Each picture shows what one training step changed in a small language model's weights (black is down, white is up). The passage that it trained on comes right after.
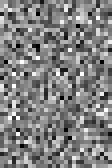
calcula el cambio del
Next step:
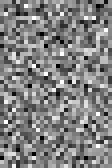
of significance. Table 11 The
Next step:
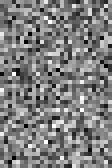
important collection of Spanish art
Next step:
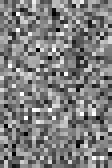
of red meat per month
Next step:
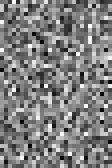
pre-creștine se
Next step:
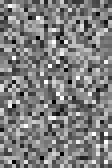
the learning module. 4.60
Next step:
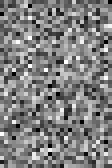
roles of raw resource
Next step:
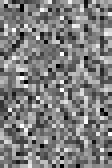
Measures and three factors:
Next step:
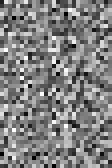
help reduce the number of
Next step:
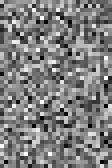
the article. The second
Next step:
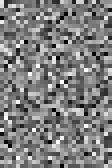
because there are informants who see
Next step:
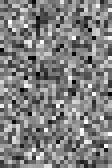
of bamboo fiber
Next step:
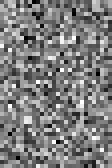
"Product Quality" with
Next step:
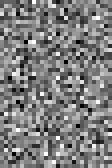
itu, diperlukan
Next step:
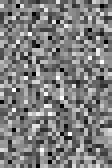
faollashuvi 128
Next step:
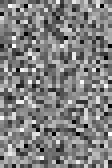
analyzed in every existing study
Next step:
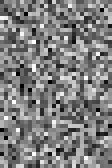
sotib olishning
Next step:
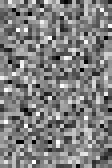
de implementatie van een
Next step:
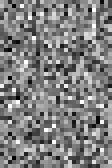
"no valor". Es
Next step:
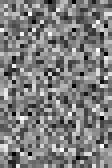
forms of the disease:
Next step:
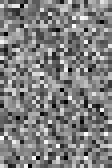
Fastening is carried out
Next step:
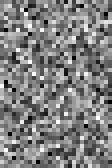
planning at macro level and
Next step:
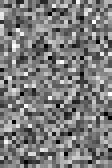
A brief overview of
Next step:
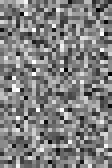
discharge had a mean score of
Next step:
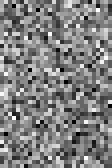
acquisition, and human capital
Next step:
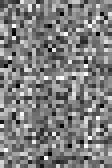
Large numbers of internal
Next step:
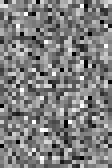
A. gambiae s.
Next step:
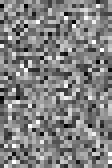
Shruti. Estimating the
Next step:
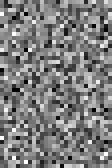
is also considered as a key
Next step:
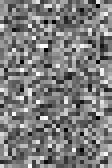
S. Dwivedi S.
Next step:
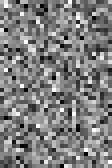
and diagnostic trait for field
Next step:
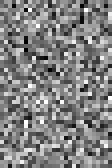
and socio-emotional
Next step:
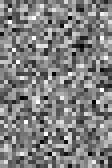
P. Ayurvediya
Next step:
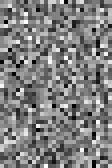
Bu usul turli elementlarning
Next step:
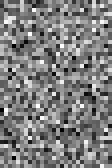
op lange termijn
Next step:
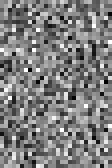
the limbic system assists
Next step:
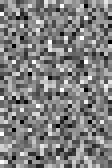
Concrete Concrete
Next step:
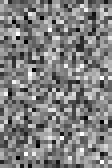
platform operates autonomously.
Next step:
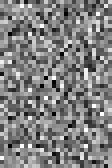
амилазе и
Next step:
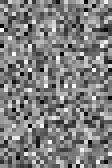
are considered, which are statistically
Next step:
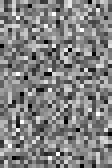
a cualquier acción
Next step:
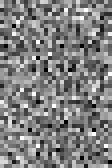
(zarcha) navini
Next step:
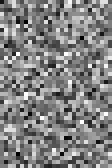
and space, and on the main
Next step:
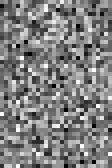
- ta'lim sohasida
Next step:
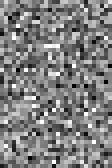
step allowed them to achieve
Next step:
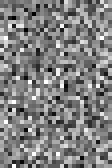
инвестирование в
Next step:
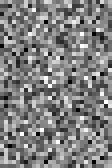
нектару. Цей
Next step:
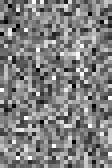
grain. It's worth
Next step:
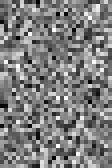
va boshqa zamonaviy
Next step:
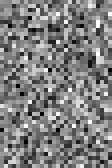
the characteristic vector being 1
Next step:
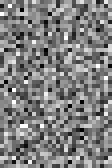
this course during the academic
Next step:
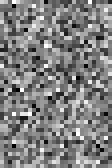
grid: a key requirement for
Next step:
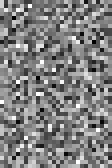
Сравнительный анализ
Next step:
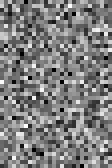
Students are given the freedom
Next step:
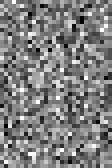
Quiz* Gambar 8
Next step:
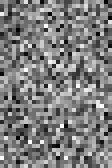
the validation characteristics which need to
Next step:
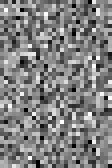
da bu birimlerde
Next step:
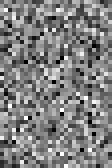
стегна, не
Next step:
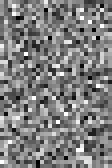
na ito sa antas
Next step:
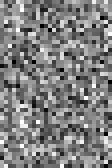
that it uses only same OS
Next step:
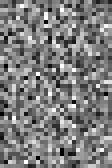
kunda o'lik til
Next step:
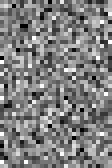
Fatimah, F.
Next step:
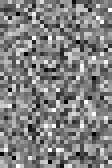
internet texnologiyalaridan
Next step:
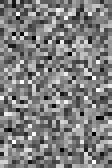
Kenya's water and
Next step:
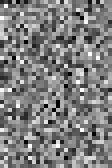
и Газель
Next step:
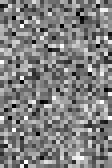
and Dr. Brian
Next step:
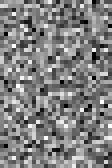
but again does not compare
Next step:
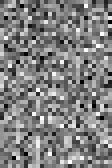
Fig 2: Study Area
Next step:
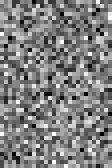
омили, балки
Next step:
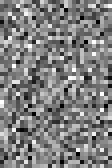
asymetryczne w
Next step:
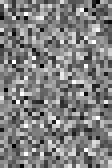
the discipline: at the
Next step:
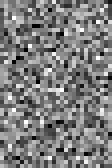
identified in a crowded
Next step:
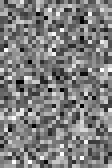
SCV gathered data.
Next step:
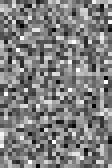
High School Students'
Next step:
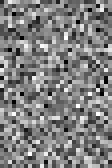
of the cylindrical
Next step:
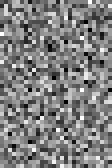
шаклда тақдим
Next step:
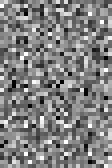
technique. Data were collected between
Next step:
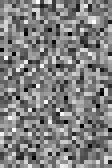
e maior dificuldade de
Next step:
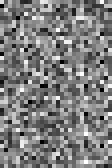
an atom. Therefore they correspond
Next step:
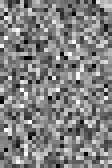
for its operators and its
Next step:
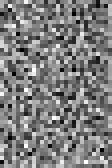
(DSc), professor
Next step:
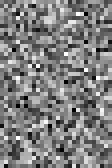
soxasida yakka
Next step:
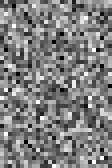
AC, Sobrinho
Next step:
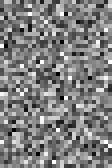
testing A total of 165
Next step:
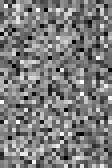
text, the author approaches each
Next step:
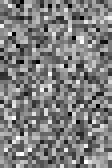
New Guinea. Eight
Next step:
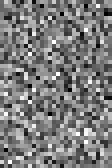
volume of the trade
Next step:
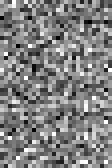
with dichloromethane,
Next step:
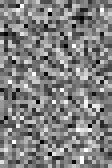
Pasuruan 25
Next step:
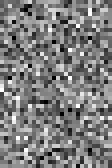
long-channel to
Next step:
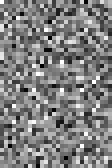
davridan keyingi rivoji
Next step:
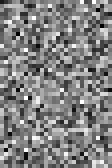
a tőzsdén
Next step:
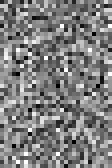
principles when performing a
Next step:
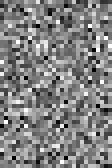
predominio del
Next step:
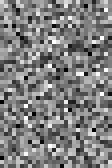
the different items (“need
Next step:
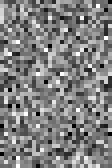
or *Partisë
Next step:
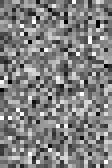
the near-surface structure
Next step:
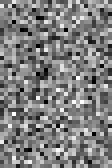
N. Rao, G.
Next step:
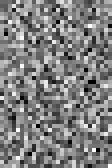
dokumentierte und durch
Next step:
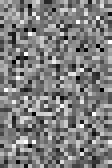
el dinero recibido
